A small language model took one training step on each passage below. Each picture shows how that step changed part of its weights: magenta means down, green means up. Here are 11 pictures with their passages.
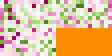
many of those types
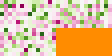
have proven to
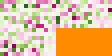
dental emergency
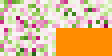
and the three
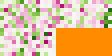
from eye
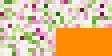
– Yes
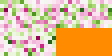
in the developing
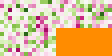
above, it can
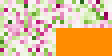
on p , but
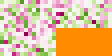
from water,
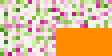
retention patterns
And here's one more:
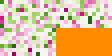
how they have
